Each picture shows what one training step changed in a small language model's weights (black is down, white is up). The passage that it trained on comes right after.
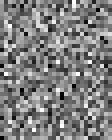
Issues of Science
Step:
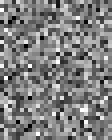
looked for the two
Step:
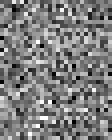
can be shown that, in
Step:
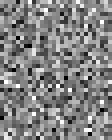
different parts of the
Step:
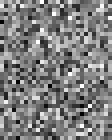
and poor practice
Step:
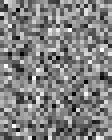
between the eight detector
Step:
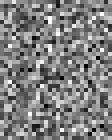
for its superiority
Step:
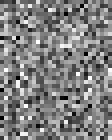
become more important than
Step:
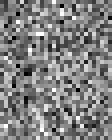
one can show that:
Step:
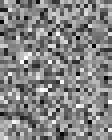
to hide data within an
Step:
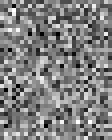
33 isolates
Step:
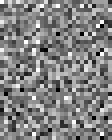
representatives of other
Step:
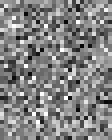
amb relació
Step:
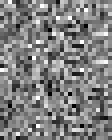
as \begin{equation}
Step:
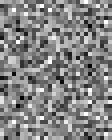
hopes in the
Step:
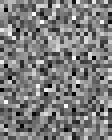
a limited correlation
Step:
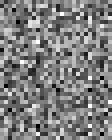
is the most studied
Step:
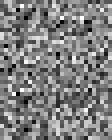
the SFH for each
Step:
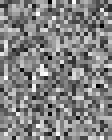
A physical approach to
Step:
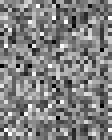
if there are any sC
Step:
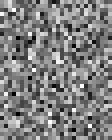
at each historical
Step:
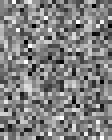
similar discrepancy
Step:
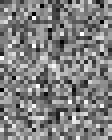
science is very
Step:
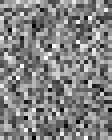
pour prévenir
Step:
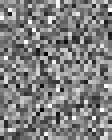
regulates the theory by
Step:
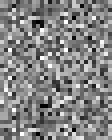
un elemento que
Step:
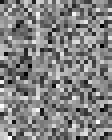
calculations made on the
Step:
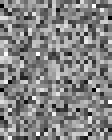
During the research, the
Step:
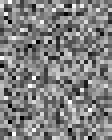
sleeping and
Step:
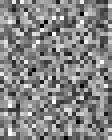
для надання
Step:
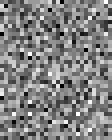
chirp mass,
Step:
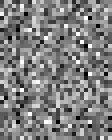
$\Upsilon \to
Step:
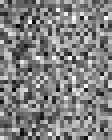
the average ${\bar
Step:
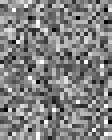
males. In order
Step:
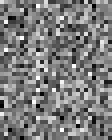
feedback effects
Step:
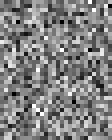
for biological and
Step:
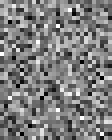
operating room shown in
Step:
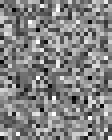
is particularly the case for
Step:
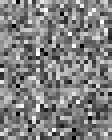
improve performance when parts
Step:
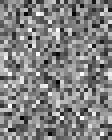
ou disparates :
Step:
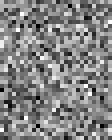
ibérica del
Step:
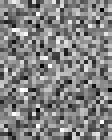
Oncologia del
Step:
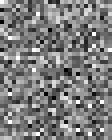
characteristics of the
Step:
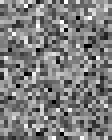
new challenges
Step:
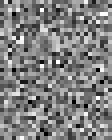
middle of this
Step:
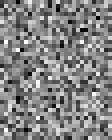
whole. At the
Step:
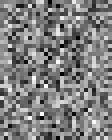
coupling distance
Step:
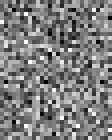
data. To solve
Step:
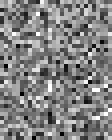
and people who
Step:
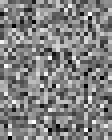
la estructura del
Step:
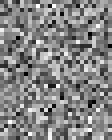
probabilities in all
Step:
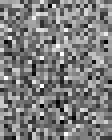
поведения в
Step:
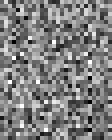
more inclusive for all
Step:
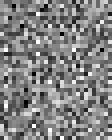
we display the results
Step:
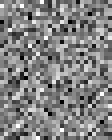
Mayor M.,
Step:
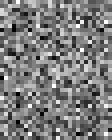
toward the clump
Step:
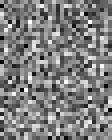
would have the highest
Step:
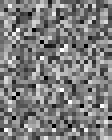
for the convergence
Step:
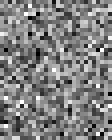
faptul că
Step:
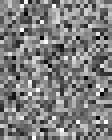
PMSG. The
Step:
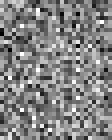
va maqola 4
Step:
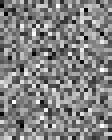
em forma de uma
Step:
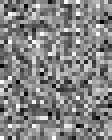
va koʻp
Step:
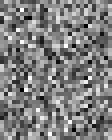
different at the 5% level
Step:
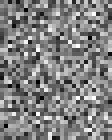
of stainless
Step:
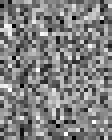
gain as a function of
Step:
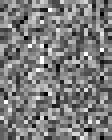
"The safety
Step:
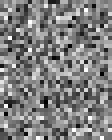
as described in Section
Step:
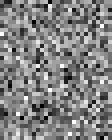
manutenção em
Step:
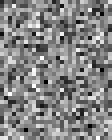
і оборони
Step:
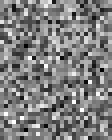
the latter station.
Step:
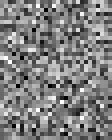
government in
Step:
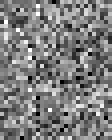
were successfully
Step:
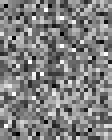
budget. We
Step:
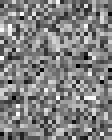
sustainable development
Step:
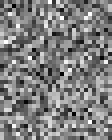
the Matsubara
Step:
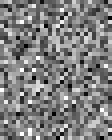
the system inspirals
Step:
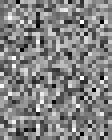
shows that the closer
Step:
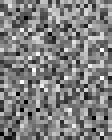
the number of samples of
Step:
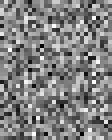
à diversidade
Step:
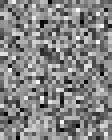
закладів на
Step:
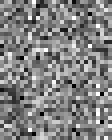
- b. Wakil
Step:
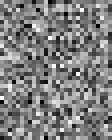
cooling demands
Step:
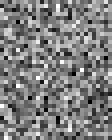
is reduced by the
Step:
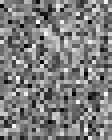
particularly computationally
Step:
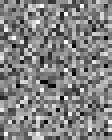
rate. We also let
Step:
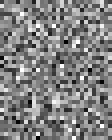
etched surface of
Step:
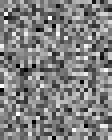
exhibited one
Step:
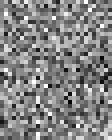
3 modèles,
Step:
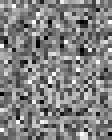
va takliflar
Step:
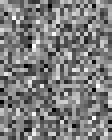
models mainly controls
